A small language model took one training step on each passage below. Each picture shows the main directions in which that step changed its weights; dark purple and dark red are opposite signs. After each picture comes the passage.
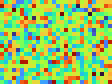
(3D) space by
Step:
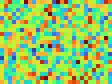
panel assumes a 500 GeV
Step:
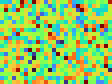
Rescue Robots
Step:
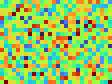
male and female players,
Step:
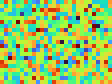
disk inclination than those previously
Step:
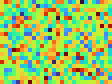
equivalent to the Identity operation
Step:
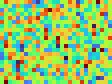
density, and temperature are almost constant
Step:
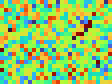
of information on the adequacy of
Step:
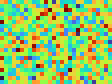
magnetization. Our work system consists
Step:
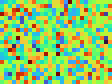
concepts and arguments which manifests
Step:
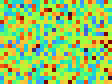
modelling finds all of the
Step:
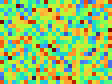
detect different dominant axial structural information
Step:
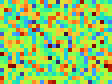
of the hole. Hence the hole
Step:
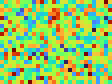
the CNT fiber at low
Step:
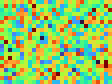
was heated in the microscope
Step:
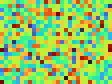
evaluate how the AI coaching
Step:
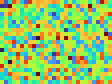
should be as small as possible.
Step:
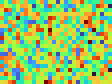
of the emitters and their coupling
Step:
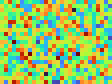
Linear Programming as a
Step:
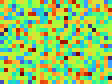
that, in fact, the time
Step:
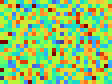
Buenos Aires.
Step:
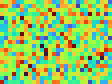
JHEP \textbf{02}
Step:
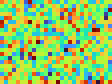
between mirror diagrams does
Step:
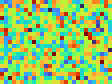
law more suitable and better able to
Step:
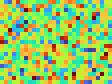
agent of tuberculosis. The TB
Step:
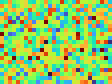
only a negligible theory-systematic
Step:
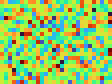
to right, analogous to
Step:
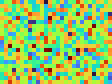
of newly diagnosed cancer
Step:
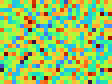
in non Covid place,
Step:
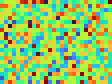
hair (Sellers,
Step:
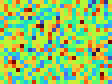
more apprehensive than white
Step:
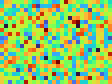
similar to those explained by de
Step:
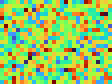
since it has only been detected at
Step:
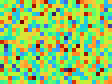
**Figure 4a**. As
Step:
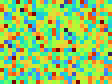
which means that the magnetization of
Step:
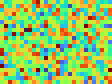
similarity between generated and real audio
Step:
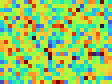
in an autoclave under
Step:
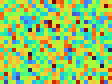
VT as a competitive treatment option
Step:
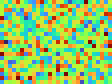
the footnotes,
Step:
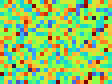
SNe in the database gives the
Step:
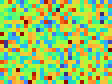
Padova, Italy }
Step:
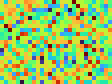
GWs are also shown. They
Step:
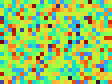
found that the large deformation splitting in
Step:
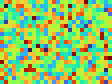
(PPV23) was
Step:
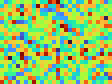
electron beam deposition method in a
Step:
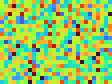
observed that in most of the low
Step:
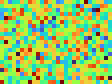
to the test surface throughout the test
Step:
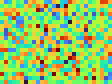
real-time as possible. The
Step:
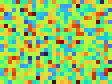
which in turn will influence the quality
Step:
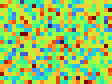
UI screenshots.
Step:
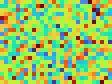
just that. Meanwhile AU
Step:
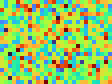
resistance Rs 0.217
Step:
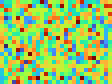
and policies of the university as
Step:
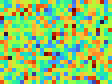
messages are decoded jointly
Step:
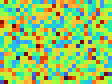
centre. There is a strong
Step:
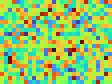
QP picture for the coherent motion
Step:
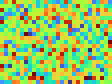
CNN achieved better training accuracy of
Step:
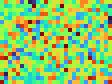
erosion, loss of
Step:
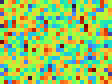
\fslename >
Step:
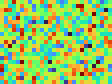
of 13 March, on the Security
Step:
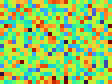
Minutes Driving Low
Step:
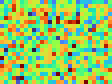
that influence tendency of consumers
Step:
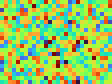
is found that the proposed policy provides
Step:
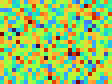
in terms of representation of women in
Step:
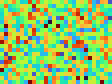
the super-Penrose
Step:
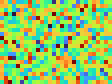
consequent improvements in knowledge,
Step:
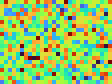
results show that the total area of
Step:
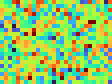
their stress state, buckling
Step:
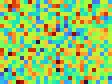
$\Xi$.We consider
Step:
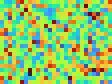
route to chaos in
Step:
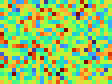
violating coupling to the branching
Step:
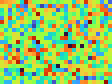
steps like Selection of Data,
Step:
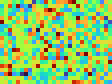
resolution. As a general rule,
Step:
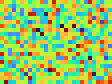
that the power is close to the
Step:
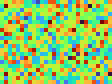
with Convolutional Neural
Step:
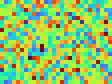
our PIMP scheme is the
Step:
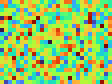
respectively to anti-tuberculosis
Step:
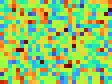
that the modular Hamiltonian for
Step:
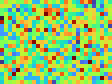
weights $w_j =
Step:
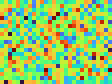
the different bandpasses in
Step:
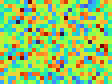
for 3D visualization purposes and
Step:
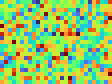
the inverted neutrino mass ordering
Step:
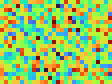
(\ref{7}) the second
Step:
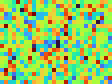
which it saturates.
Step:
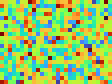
we briefly lay out this formulation
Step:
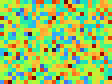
the simulation shown in Fig.
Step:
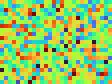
tensiometers provide
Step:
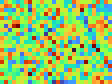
vepra të
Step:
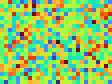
operculum at the
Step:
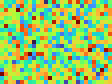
compost ; L1 :
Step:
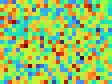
constants are given by,
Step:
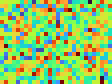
topology of the pre-shock
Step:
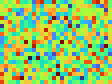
the inclusion criteria for the study listed
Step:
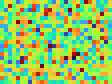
end the whole swarm will be
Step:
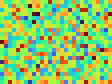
4. Training and retraining
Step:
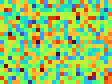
of the new theory. The vacuum
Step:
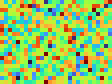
structure and high crystalline
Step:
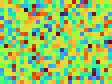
these scalar particles can whether or not
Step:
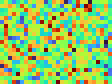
The eigenstates of the Hamiltonian
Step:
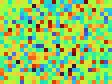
K-edge remain constant within the
